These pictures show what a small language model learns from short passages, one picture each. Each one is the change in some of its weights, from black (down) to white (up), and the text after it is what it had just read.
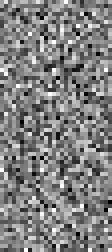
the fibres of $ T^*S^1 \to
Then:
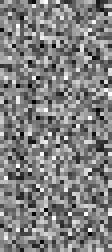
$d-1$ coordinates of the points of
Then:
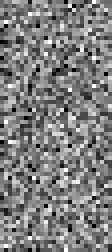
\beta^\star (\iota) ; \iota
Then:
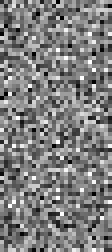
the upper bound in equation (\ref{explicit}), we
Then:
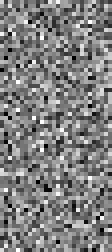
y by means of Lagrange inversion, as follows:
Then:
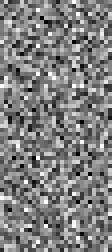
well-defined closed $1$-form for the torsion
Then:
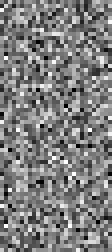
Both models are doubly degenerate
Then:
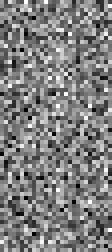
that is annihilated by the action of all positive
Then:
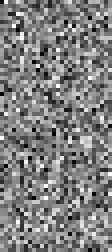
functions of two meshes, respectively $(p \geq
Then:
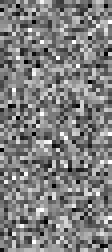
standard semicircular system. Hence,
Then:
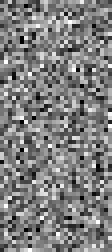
set with positive measure. We first analyze the dynamics of the
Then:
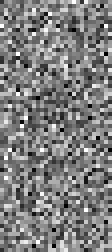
$\Psi(\vec{r})$ is the wave function of
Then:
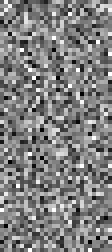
a Kodaira-type vanishing theorem for the background
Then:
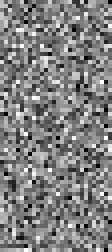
of $\sA$ over $\sR$. The following
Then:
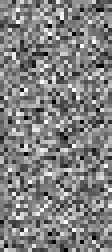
magnetic field. Hence, the pressure field and the
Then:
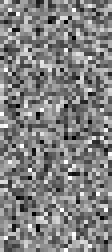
$r\geq1$, or we assume that the variance
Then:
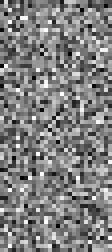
tending to distinct points in the Gromov boundary of
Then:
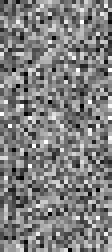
Maker-Breaker game} is
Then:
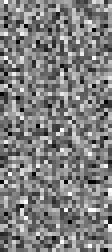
d\tau, \end{equation}
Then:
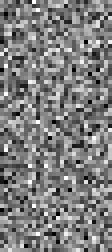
procedure developed is based on a Legendre like transformation and
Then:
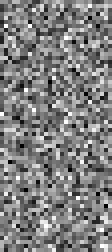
authors were supported by the Croatian Science
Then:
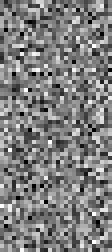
the 2010s fundamentally transformed our approach
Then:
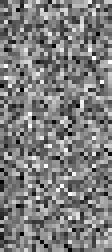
0 \, (mod \,3)$ for some fixed
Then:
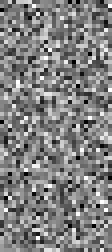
and $B$ of $G$, the number of edges
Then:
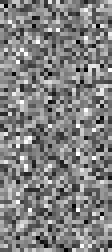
artificial, it is exactly the case which arises
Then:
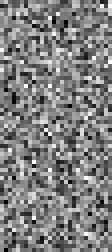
and in an overall unsatisfactory bias
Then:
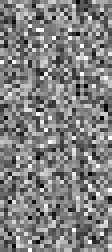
in similar fashion as we computed
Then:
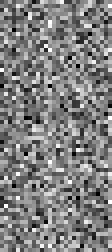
and fault tolerance of the graph. Let
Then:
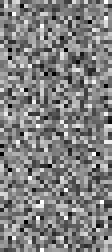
y=\langle x\wedge y,\Omega\rangle.
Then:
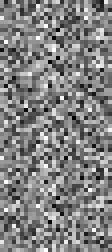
coupled with the equations for the evolution of the geometry and the
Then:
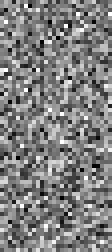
for each pair of disjoint $G_{\delta}$-sets
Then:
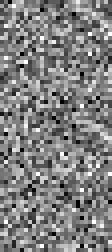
By Theorem \ref{thm: csm class after
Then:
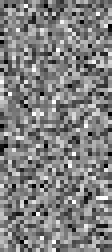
the maximal subsemigroups of $\Omega^\Omega$
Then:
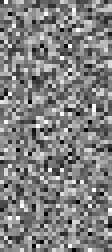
for $m\geq 0$, the following equation
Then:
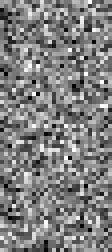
i_k)$ stands for $T =
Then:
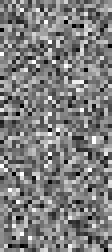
$j\in\bZ$ is called a {\it
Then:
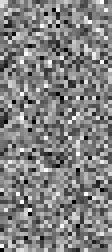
Dir\rq\ and means that all particles of
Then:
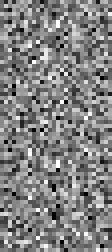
the wave equation with support close enough to that of
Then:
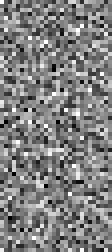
while for fixed $x\geq 0$%
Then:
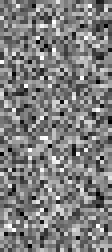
to the dynamics of the relevant biomarker, for
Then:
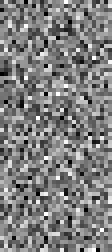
e_\be \mid \be \in
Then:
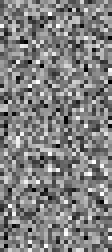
distribution $L$ is uniquely determined by the function
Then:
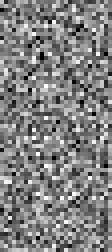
on $3n$ vertices, whose set of edges is
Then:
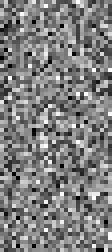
in \cite{Lect}). However, the corresponding
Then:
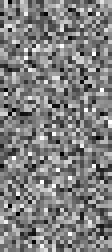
clear that the generators of the Coxeter-Weyl
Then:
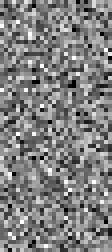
the eigenpolynomials of $\LL^{(M)}$ in compact
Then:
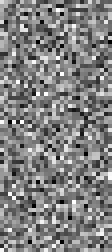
particular, the method is not robust for large numbers of
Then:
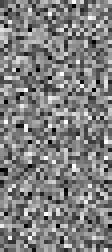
\mathbb{B}(\lambda )$. We set
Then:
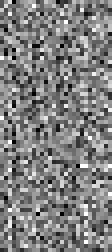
as well as to show the advantage of connecting different systems by
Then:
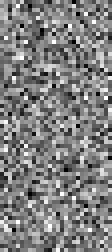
Clearly, our definition of $M$-prime module is slightly
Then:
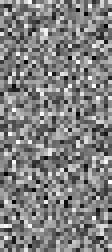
of tilings when $K$ does not divide
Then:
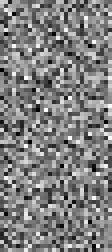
\Bar{\bOmega} \end{pmatrix}
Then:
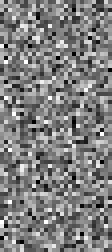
does not depend on time, the linearization around it is
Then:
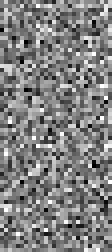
this paper are primarily geometric objects. However,
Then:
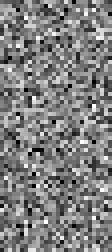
where the three points are collinear. In fact, this
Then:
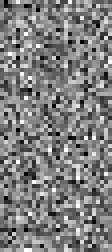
lemma below. It is an immediate consequence of the fact that
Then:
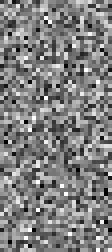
and $Z$, they need to have the same value at
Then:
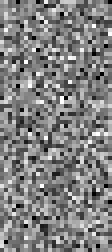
\begin{Lemma}\label{lemma-1} Assume
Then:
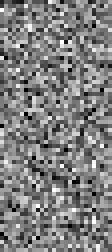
result. \begin{Theorem} For any symplectic
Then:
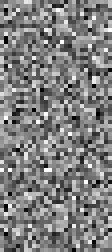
operator appears naturally when one considers families of constant mean curvature
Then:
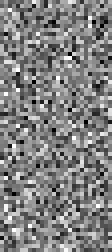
neural network parameters $\theta^*$ that optimise the potential
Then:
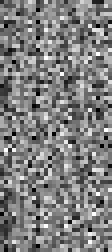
reversed hazard rate (RHR)
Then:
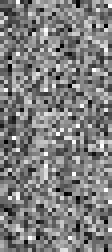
of ``negative'' minimal rational curves) on a
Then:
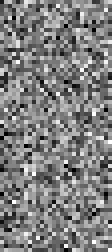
extensively investigated in recent years. Among
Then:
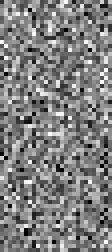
an affine neighborhood $ \Spf A $ such that
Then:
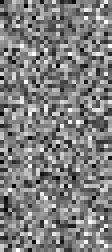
estimate (\ref{ur33}) takes place for all
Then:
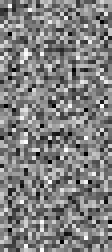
natural to introduce an additional scalar, that is, we
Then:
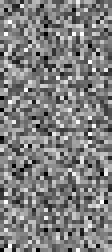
operators, Integral Equations Operator Theory
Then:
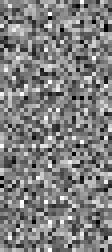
vertex in $D_i$ is adjacent to each vertex
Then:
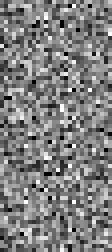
equations: \begin{align*} 1 - z^2
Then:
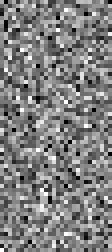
if it is asymptotically stable for the system obtained by
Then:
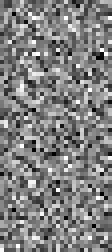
If $\rho\in\bse$ then define a
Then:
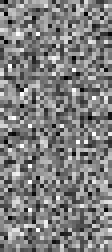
a family of smooth embeddings evolving by a curvature flow
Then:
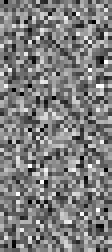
order of the jets appended to them,
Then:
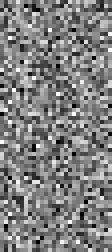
conditions. Assuming those necessary conditions as well as the
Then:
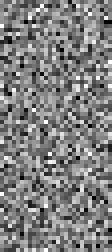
(3)} the anti-pedal ${\rm
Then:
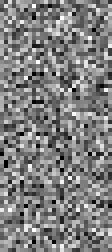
double sums counts the irreducible pairs of compositions considered by
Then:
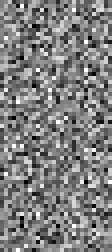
be the maximum number of recurrent critical leaves with pairwise disjoint
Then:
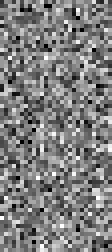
when the automatic taps are closed,
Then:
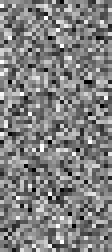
assume that each station in the tandem system operates
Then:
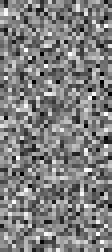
1$), $f*g$ means the Dirichlet convolution
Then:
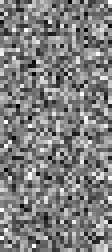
that the resulting painted portion of $\mathbb{T}$
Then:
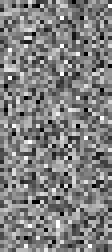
special derivatives such as the symmetric derivative or distributional derivative.
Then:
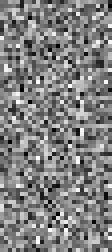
which 20\%~(4800) points are randomly selected
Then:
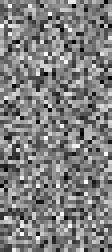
is cofaithful and $j(f)$ is fully
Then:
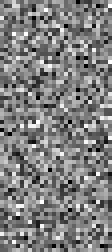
hyperbolic: the Lyapunov exponents of $T_0$
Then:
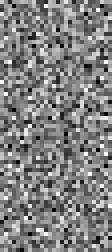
that the relevant quantity is not $A_{\K}$
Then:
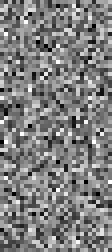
the most part, BayesCG does not require that
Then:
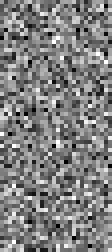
interested in rationality properties of quotient spaces for the actions
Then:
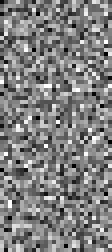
policy $\delta^L : S \rightarrow
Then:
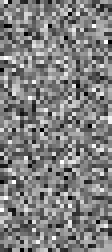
the Clifford index of a real curve.
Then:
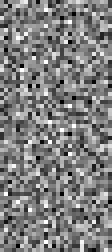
\cite {To}, and, by a small adaptation
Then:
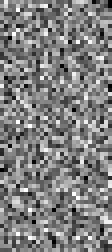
by a non-negative tuning parameter $\alpha$.
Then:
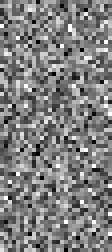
$\pi$ admits a Hecke eigenvalue (or is
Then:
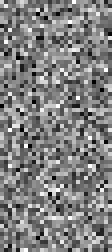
bounded if the grading operator, the differential, and the
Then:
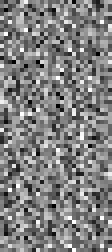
entre la solution adoptée et celle-ci sont
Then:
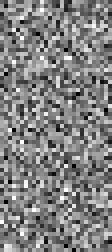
all $\xi\in \mathbb{R}^n$
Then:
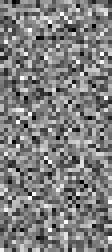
and $u'(t)$ if and only if
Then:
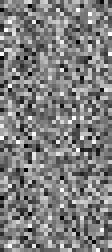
Stress-modulated growth.
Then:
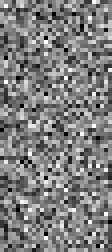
x_j} -\nabla p+f,
